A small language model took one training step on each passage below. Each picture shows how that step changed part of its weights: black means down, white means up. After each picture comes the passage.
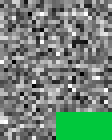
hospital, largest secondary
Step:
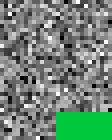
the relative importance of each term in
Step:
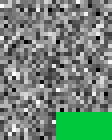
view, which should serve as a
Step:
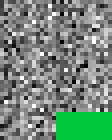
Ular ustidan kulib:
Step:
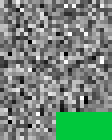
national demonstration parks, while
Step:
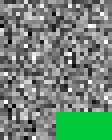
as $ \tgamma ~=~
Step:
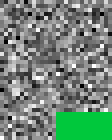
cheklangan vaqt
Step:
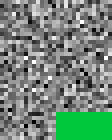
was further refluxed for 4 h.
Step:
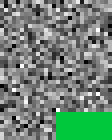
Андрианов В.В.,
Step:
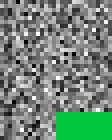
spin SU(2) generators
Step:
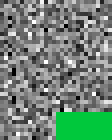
Estadual de Educação de
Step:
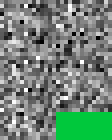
No contexto europeu, a
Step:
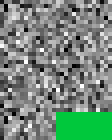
play such a relevant role,
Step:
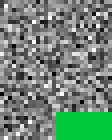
боради. АҚШ
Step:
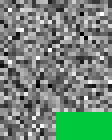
SSR locus and 'p' is
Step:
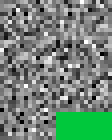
Si se requiere consultar o
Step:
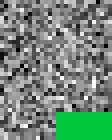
phage therapy (Roach et
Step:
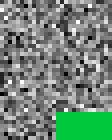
and solutions for irregular
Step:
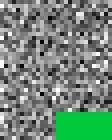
особенно ценно для
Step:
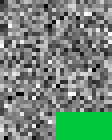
standards. Initiatives such as the
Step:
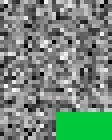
hence $\omega_\star <
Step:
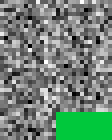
Applying this framework to
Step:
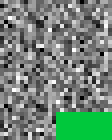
Indonesia sebagai
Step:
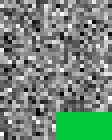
\ref{matching}, these outcomes
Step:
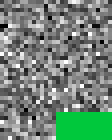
ml. Interference due to iron
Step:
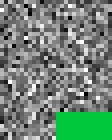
T. Vizgo, F.
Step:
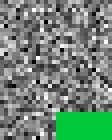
Investigation, SP performed
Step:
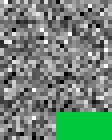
III Repayment Capacity of
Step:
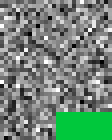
components. The frame must be large
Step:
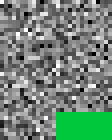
function $h$ and a hypothesis
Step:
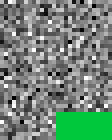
antwoorden een prijs
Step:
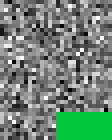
different soil types. The parameters
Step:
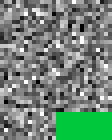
the characteristics of today's
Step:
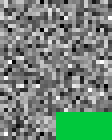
viscosity varies over time and with different
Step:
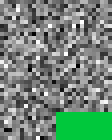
combined; - The distribution of
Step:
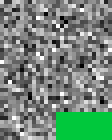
% Vector--axial-vector
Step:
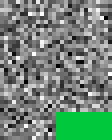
and two aQGC scenarios.
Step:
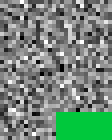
hand, values of $f$ too
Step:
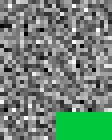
normal for the neighborhood
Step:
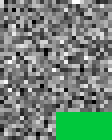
than $r_{max}$ in observations 1
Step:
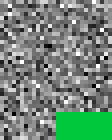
Acute Malnutrition and
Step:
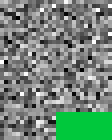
kernels are provided on this
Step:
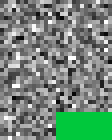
will collapse onto a structure in the
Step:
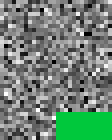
In this section, effect of the transmission
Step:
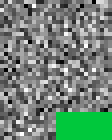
Ogilvie está relacionada
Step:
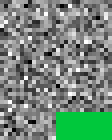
standards. The more gypsum
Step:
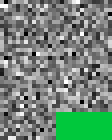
pattern of $\arg[\langle
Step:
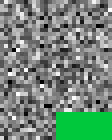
to the Zipf exponent $\mu$
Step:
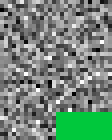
during the SAP era and the
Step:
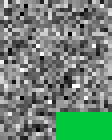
conceptual integrity without relying
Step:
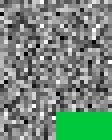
adecuadamente la investigación
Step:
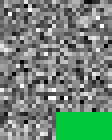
type processes in high-Q cavities
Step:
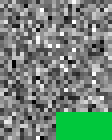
success of integration of artificial
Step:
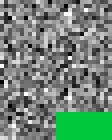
signal and information processing usually do not
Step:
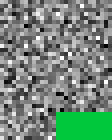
subscription and authentication
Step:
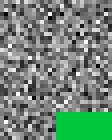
умінь і навичок,
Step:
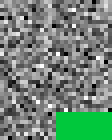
inhomogeneous Jastrow terms
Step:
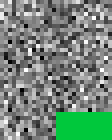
member makes a command to GC to
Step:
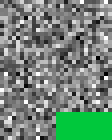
the quantity obtained from MC simulation of
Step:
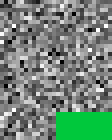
to be applied on an ad hoc
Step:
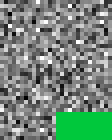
decreases with increasing $x$) from
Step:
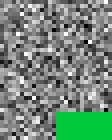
necha yuz yillardan
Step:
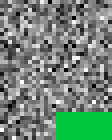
account in accordance with the
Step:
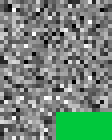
Sonuç Toprak tüm
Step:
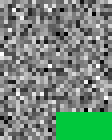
обмена веществ и
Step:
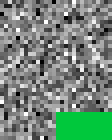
uncertain. This is the main reason
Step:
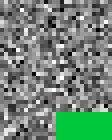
while also ensuring that a consistent data
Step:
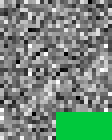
spiritual tree must be cut
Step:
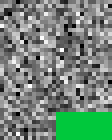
to specific target populations.
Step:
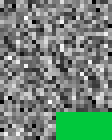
Dominated Star Forming
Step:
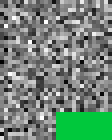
personas y, según su
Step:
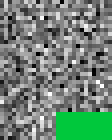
the basis of slight difficulty
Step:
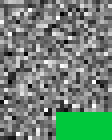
look for a change of variables
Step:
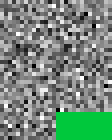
of game technologies that combine
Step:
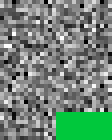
is defined through the distribution function assumed for
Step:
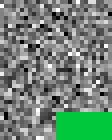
the cluster of occupied
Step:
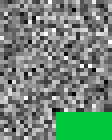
comes from bacteria. Some
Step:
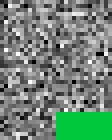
article, especially in
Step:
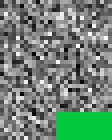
of beluga whales in aerial
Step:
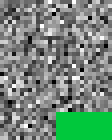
of seven women who were
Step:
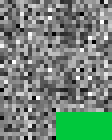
pedagogik faoliyatni
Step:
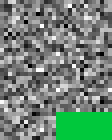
creeze un regim de concediu
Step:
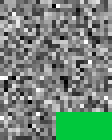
for the binomial distribution, \be
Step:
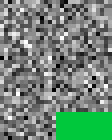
photo-electron distribution for
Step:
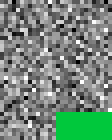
Medina, and that unified
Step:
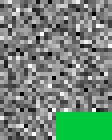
has been paid to the costs of
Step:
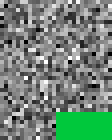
A structural homology model of the
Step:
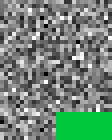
by CKM unitarity and is also
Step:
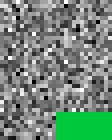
medical robots like Mitra
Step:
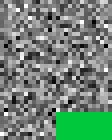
Abraham Lincoln in
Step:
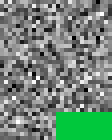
during this period. The epic
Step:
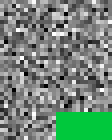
infection through attending work increases to
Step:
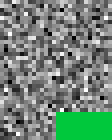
have the same etheric forces that a
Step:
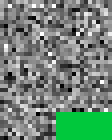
not quantify the associated error
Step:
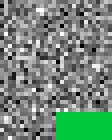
dependencies over a wide range of
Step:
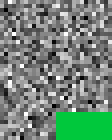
emails. Finally, we
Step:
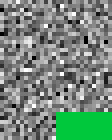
dasturlar mos ravishda
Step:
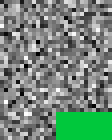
distribution normale. Dans la
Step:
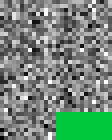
building urban government
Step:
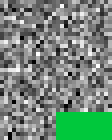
ayta olishi, ertak
